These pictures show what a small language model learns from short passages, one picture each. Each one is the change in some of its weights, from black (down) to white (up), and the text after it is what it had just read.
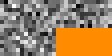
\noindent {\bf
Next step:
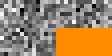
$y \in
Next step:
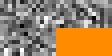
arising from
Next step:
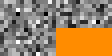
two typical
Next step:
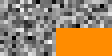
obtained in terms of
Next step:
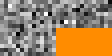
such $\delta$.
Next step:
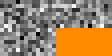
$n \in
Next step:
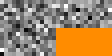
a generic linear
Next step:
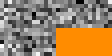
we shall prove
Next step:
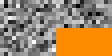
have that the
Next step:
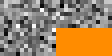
in row
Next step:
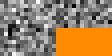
submatrix, in
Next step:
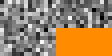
of Civil
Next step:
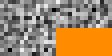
to deform
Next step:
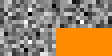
and primitive
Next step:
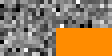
$N \subseteq
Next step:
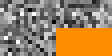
1$ and by
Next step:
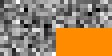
So $H$
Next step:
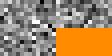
that with $u
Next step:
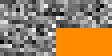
Giles in
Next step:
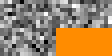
not create
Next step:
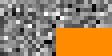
for all $i
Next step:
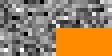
We find from
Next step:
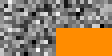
the weakness
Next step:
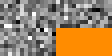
problem has been
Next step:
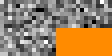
problem of this
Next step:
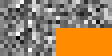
D$. Suppose
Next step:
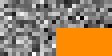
so as to
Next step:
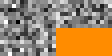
right} and
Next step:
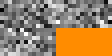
He is
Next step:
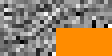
the differential condition
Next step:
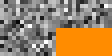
set of all
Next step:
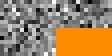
\quad N =
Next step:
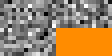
projective space,
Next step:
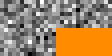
$\gamma$ whose
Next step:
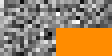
of the above
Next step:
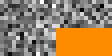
model has a form
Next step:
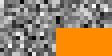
of a part
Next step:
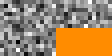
a boundary consisting
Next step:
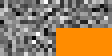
are done.
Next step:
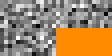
family, it
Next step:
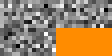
structures in
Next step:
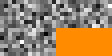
a projective
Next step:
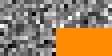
Assume further
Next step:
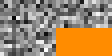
transform. In
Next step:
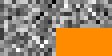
topological groups
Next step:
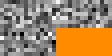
to the present
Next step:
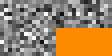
the following hold
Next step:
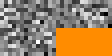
we get $$
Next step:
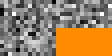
if $A
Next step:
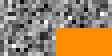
do not know
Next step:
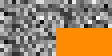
coefficients of
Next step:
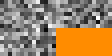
notions and
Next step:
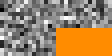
valid when
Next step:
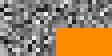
the first entry
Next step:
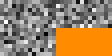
expectation in
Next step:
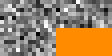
$x \in
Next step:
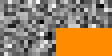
element of the
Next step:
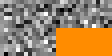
the sampled
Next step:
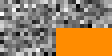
\mbox{ on
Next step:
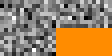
theorem is proved.
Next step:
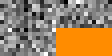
= V \cup
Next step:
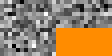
not identical.
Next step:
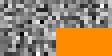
each point has a
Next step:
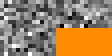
we know that the
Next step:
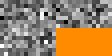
In particular, the
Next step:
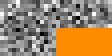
p,$ let
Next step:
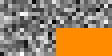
with appropriate
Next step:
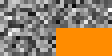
form, the system
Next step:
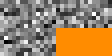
their zeros being
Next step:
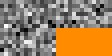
knots which
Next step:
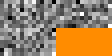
is an open
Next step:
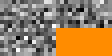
Hence $\varphi$
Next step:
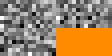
The initial
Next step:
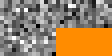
subpath of
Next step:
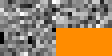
to differential equations
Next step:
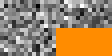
and restrict to
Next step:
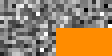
characterized by the
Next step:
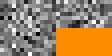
neutral part
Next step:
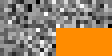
algebra which is not
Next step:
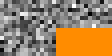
with some properties of
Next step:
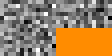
if and only if
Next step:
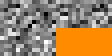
the spine
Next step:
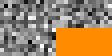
there. A
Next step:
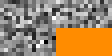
to the standard linear
